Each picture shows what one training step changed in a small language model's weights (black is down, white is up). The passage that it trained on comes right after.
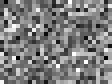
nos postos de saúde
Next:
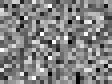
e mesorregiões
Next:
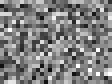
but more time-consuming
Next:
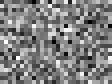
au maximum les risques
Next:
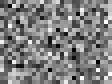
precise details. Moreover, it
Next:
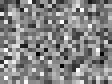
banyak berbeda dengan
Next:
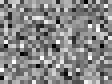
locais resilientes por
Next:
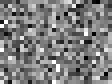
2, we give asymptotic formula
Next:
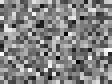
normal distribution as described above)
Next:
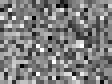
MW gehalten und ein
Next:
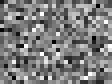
\in S_p$ and
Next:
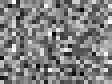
of Kloosterman sum}
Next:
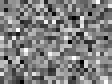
avantage de respecter les
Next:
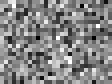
políticas. Um
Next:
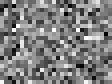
Rojas y García
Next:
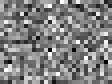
link components with the same
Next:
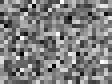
*Revista de la
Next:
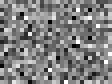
del distinguere che lo
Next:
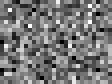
Mathematics, Oklahoma
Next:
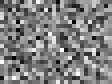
On the other hand, if we take
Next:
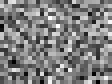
of palatine and
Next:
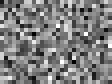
have the Taylor series
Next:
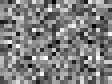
de dos estados. Para un
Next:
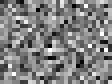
1$ there exists a separable
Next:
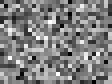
solution for the linearized weak formulation
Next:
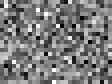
$X$, the isotropy
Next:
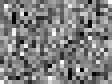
implies $\Lam-\Lam
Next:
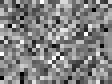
pois o autor da
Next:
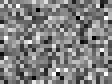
reshape and transpose in
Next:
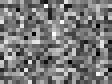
uchun xazinadan olib
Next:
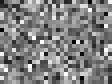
in the following way. We generate
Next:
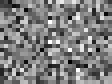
of Exact Sciences, University
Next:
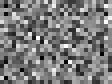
M$, it suffices to prove
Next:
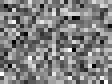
to sum up numbers in the corresponding
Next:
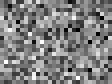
say that $\bbase$ is a
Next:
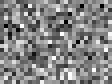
ўз ифодасини
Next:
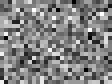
era perkembangan ilmu
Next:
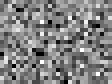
ambiental, cidadania
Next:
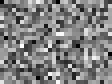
of the base and the motivic
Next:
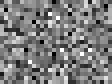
proof theory of the message
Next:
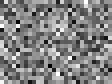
and $\alpha>0$. Then the
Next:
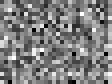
guruhlar, katta
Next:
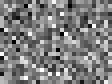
the vertices at the same distances
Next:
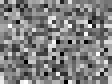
takes place, as well as
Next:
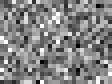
Next result proves that the result
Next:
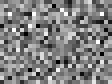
isomorphe \`a
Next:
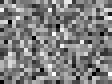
qator talablar
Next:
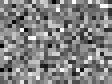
comandar con la red
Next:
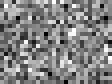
назар солиш
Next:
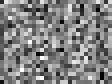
پایه بود:
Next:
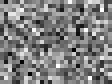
The most relevant cases seem
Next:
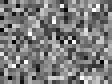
the literary context, the
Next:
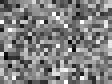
techniques we refer to the
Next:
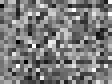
namunalari bo‘lgan
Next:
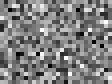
perfect training conditions,
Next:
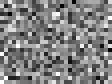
strata $\cQ$ for the
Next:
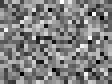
and a `bad' vector field
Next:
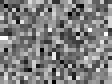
to the initial conditions in section
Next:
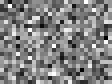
replacing 2 with $p
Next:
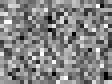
barg bandi esa
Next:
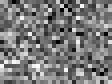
die feuchte Phase
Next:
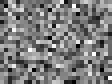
$yB$ is central and
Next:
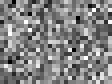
showed that this definition accords
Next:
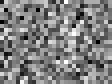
algebra of bounded linear operators on
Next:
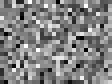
the VRP that address
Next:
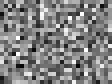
его мозг.
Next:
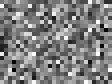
ser projectada a
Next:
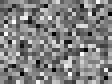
o'rta biznes
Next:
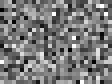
Yani dediğim
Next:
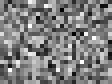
ставлять поряд
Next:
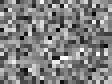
identically zero. \qed The
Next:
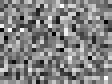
point lying on any of
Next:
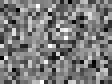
altro oggetto
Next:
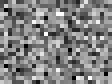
\end{theorem} \proof
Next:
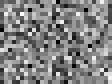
referencia, particularmente el
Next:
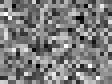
Lanconelli and
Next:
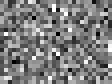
(e) {\sf Every continuous
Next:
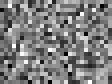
её, только
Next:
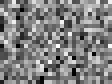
research was supported by
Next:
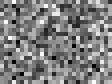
O concurso contou com
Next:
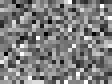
провадження, як
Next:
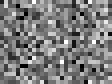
Valle Rego Tosello
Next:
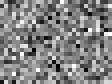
de pesquisa em IA
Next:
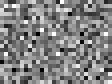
la segunda fase de
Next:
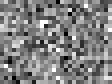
the original definition given in
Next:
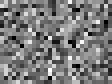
yordamida ta'lim-
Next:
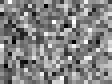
қарори билан
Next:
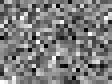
заключается в
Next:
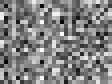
It is easy to see that
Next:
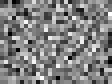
$$ Letting $Q$ tend
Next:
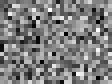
\gamma^-(k))$ of their
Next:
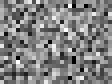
such that, for any $X$
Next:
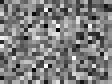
on a microcomputer.
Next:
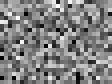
ser disseminados. Por
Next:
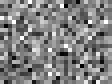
Table \ref{tab:
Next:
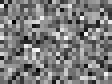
que el paciente descarga
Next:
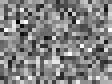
so does the third one.
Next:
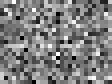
hikoyasi ham
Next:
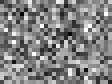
that the Jacobian
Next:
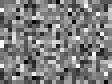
the map $u \mapsto
